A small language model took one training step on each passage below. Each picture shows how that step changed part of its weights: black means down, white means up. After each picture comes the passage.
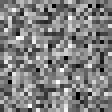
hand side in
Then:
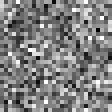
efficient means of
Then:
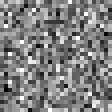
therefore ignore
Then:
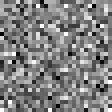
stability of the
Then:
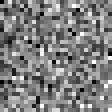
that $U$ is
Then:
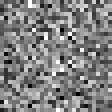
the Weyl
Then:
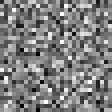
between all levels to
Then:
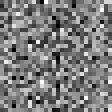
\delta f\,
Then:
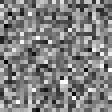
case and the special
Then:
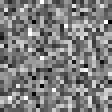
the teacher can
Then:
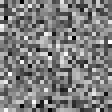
of distributions from different
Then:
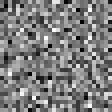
made clear in
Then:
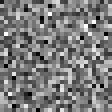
(applying first
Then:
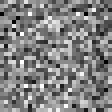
and Linear
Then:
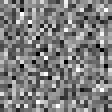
number of sticks
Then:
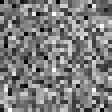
Our results include
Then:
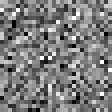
analytic germs
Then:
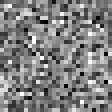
solution is accurate
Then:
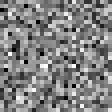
so represents the
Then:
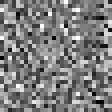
that cancellation
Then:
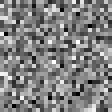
additionally opens up
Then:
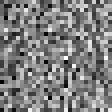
The function $G
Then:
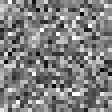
interest. They are
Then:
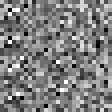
time partitions
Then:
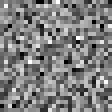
wrote the
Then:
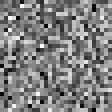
end of this section and
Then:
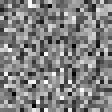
the boundary condition
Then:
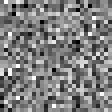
water waves.
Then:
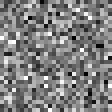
bracket on
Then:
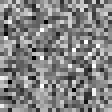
result cannot be
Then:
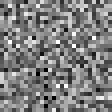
has been reached
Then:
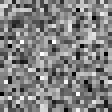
according to their
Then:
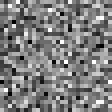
set $C$ in
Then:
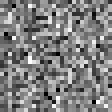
the three hundred
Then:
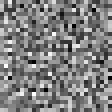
expressed in terms
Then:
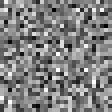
six experimental
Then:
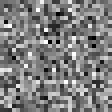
light internal
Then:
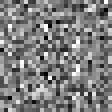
characters). Since we
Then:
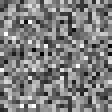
adapt to
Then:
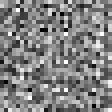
function $f^*$
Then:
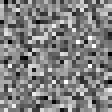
changes, and an
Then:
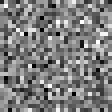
Figure 2.
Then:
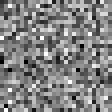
is an equivalence of
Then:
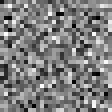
which queries can
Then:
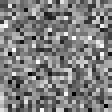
only to balance
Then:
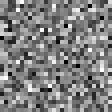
the eruptive
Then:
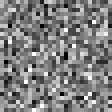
Resource staff.
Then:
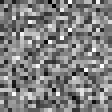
respectively (Li and
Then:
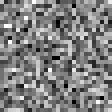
may be far
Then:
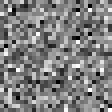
to sheaves
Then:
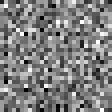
Figure 10.
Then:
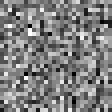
the boundary curves
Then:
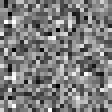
duality of the
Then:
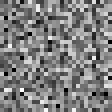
for the data collection
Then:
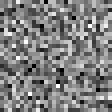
was sowed
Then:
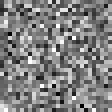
the HW, is
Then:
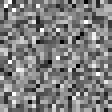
because the canonical
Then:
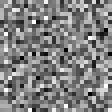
within the iteration
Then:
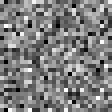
or farthest
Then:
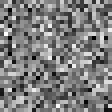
of the medical
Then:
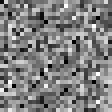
as follows:%
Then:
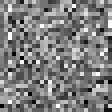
of molecules
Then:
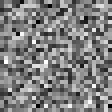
in the sample,
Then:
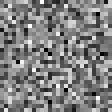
in animals
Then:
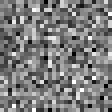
$T$-action on
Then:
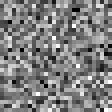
respiratory and
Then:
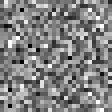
over all prime
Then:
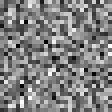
a projection
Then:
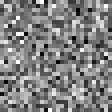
prefactor is
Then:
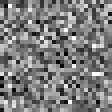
suggests that
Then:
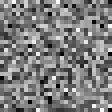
want to study
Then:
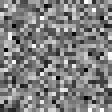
insonga har
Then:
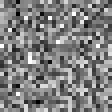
the following basal
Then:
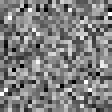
We emphasize
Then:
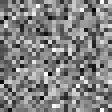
to maximize his
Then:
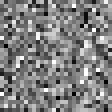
for supportive
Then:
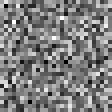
identified. The results
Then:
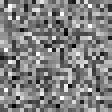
areas leads to
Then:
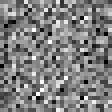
Training &
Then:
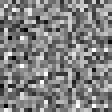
women were included in
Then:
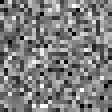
that $K'$
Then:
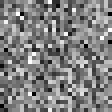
the NP surface can
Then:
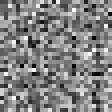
is rather involved
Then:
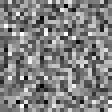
a GEM from
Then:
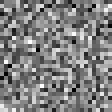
while routing is
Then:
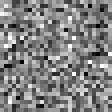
seed belongs
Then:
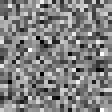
is an invariant function
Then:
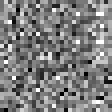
of equivariant
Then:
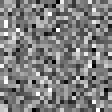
suitable for
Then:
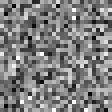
surveys its
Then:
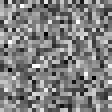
customs, and
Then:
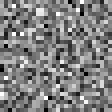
Ernst and
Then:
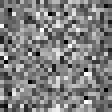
Russian and
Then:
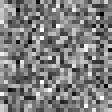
inequalities for
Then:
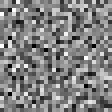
instructional methods used
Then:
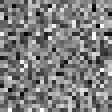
this example. Let
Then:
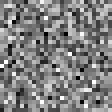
define a relation.
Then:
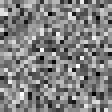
arrest child
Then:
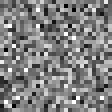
might be ways
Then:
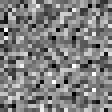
with radius
